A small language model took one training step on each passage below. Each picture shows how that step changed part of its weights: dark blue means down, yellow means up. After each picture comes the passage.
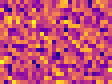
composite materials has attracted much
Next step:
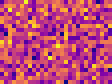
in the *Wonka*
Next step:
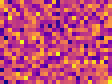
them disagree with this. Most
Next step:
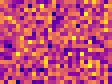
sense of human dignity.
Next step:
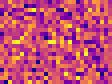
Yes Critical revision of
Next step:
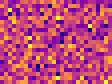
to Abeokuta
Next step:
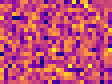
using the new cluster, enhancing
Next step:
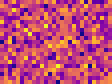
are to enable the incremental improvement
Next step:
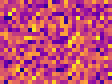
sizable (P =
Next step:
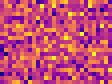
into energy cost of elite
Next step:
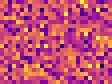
can be carried out to test two
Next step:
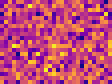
loading currents coupled through
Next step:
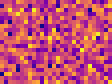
solution was made as much as 20
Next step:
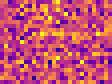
disease, the environment and global
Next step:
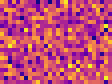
especially those that could be reached by
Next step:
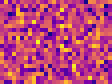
peculiar sources,
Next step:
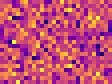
address the need to understand what interventions
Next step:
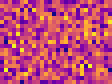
a supplementary artificial intelligence block within
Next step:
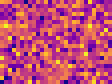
3 interprets that the peer teacher
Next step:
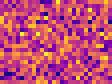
shows that the plant serves daily around
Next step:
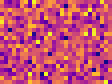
study. Due to data protection
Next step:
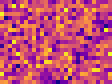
OF INTEREST The authors
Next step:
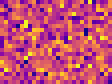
stations were added under the return travel
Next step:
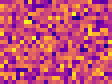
World of Warcraft' by
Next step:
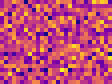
birefringence allow to
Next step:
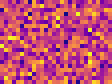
of emergency. An equivalent must
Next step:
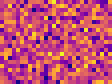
increases. The lowest value of the
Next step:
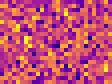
advantages to the lives of people with
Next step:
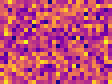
in the station suggests uniformity in
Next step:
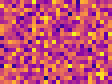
level of motivation of the individual and
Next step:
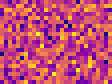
and for patients and their families.
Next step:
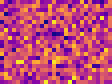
are processes of unloading and
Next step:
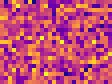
effective ocean governance ATLAS
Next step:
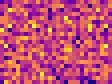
mathematics lesson plan on
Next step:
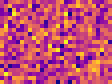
The Ramayana, these
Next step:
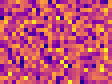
you? How should the information be
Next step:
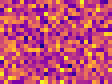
address resident burnout.
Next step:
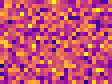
Natural Time Analyses of
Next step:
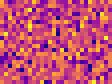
the received observations for a single
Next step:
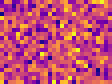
& \text{if } t
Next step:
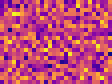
growth conditions prevail for
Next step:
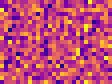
stochastic parts. The
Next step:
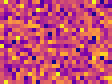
2 CYCLOPES network
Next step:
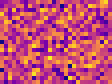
first/last mile problem
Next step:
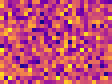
Numbered peaks represent identified
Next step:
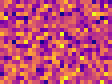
In addition to flowers, these
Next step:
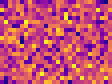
Its antibacterial effects were detected by
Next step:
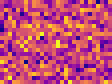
junction was measured by application of
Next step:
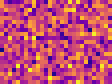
a matter of debate. Since
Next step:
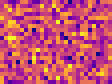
topic of firm performance. This study
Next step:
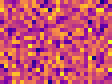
component. Canbolat et
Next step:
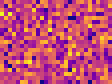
railway sector. This not only
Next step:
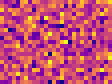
findings. It could also be
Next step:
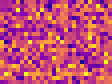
encountering knowledge gaps.
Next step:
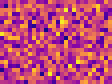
change? If so, what are
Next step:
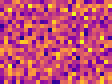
on the molecular diffusivities
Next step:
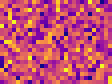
Molar Fraction of
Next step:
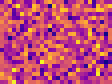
documentary method and field surveys.
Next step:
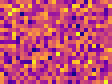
and organizational effectiveness. Employees
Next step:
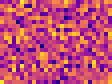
population in the region and the potential
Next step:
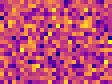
Taub Inderjit
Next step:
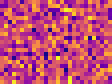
control so much that the company was
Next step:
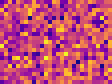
Table 7: solubility in
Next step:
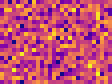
and a healthy lifestyle.
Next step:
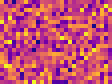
particular school subject. It is also
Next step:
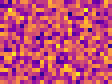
C.; Mayagaya,
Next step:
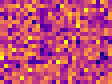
TFET exhibits a good
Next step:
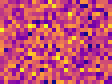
that are replicable in other
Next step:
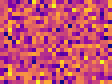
conditions for independent conclusions. Based on
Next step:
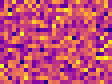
resulting corpus of literature includes
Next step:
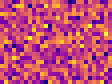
today's leaders need to be
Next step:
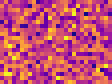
increased use of reverse logistics contribute
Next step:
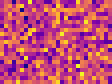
literature, finding literature, rounding
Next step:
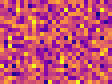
his own axiology.
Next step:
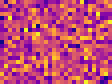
private and other relevant sectors**, such
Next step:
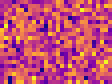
infrastructure projects in Rivers State.
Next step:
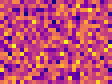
low awareness among prospective
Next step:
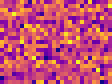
networks through an Optical Line System
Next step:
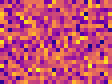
of these factors has been evaluated based
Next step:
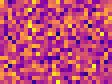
the BGP instrumentation conducted by
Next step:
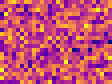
detailing the value of ESR
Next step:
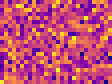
and the Additional file 1:
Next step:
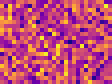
*Journal of Molecular
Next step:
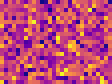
dir oben zw dem
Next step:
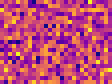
stars of different colours
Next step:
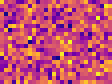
Eyley usuli
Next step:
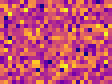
in particular Kenya. Although,
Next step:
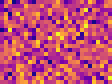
the proposed scheme achieves zero
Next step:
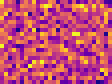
facilities, and acoustic
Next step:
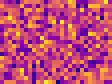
an integral or internal part of the
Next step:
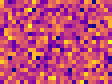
the colonial authorities of the
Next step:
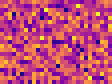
extant English expression of a
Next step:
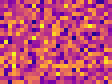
6. **What would be considered
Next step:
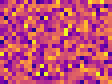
were applied to well known test
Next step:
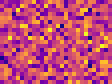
Friday prayers.
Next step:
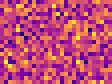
and temperature will have an impact on
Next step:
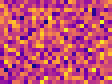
popularity of body modifications,
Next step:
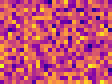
motivation is one of the factors that
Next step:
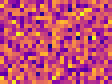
stability, and can reduce the flow
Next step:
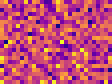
be used as the language of
